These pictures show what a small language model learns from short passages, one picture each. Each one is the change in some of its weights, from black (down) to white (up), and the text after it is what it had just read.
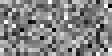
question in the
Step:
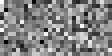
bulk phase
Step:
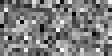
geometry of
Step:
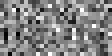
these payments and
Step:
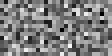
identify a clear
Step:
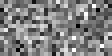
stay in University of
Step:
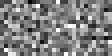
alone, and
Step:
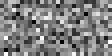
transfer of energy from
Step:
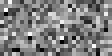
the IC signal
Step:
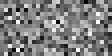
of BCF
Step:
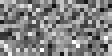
The size of the
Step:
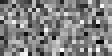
added to agree
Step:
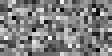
for a collision
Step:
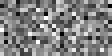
intermediate level
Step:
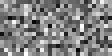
description of data
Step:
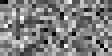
a boundary and study the
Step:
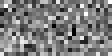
the interior
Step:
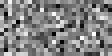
Finally, we
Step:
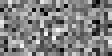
state is not a
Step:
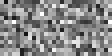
trained the same model
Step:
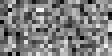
in public.
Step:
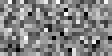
by the elements
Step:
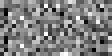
will lead to more
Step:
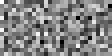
was calculated using:
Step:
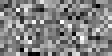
curvature of
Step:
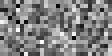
and the Simons
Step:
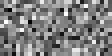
thermal. Light
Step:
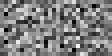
observe that
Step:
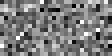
{Effect of
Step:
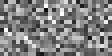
procedure starting
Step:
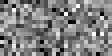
age can be
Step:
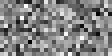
bottom the
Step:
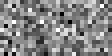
this phase will be used
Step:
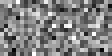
respectively, $g,
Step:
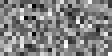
the merger
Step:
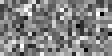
the relay node
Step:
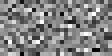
observed IR emission from
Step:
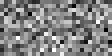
local minima of
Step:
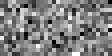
the figures.
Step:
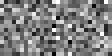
la structure qui
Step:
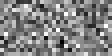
best fit has
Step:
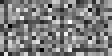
be expressed as
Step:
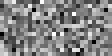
normalized frequency as D
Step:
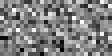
parametrization is
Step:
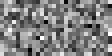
nuclear fusion at
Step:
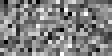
pick a sign
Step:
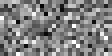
only depends on the
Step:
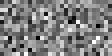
integer multiples of
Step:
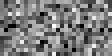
and $t$ on
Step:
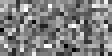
$E$1 matrix
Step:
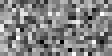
the time delay
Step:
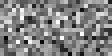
the prediction and
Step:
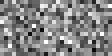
are their scopes
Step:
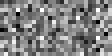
a multitude
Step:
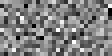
{\it infinite}
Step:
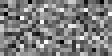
inserted item
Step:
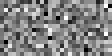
comes from
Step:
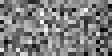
of consumed
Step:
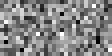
the cluster, the corresponding
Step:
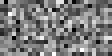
to interpret
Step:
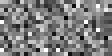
\Teff\ and
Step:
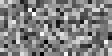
not include the
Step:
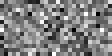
of nuclei with
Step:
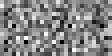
will be obtained from
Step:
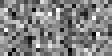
order parameter $\langle
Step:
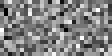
that the kink
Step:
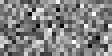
increases with the
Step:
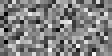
one finds that
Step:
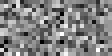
found to be well
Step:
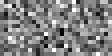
see their way through
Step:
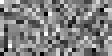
result can be analytically
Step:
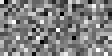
that error. This
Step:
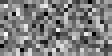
include data of
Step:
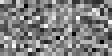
neither a state
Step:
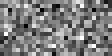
Morse and
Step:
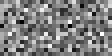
be used here. We
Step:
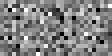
following statements are
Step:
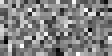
is provided in
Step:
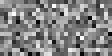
are set the following
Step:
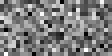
of a randomly
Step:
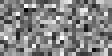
presented SM
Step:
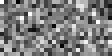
of Wireless
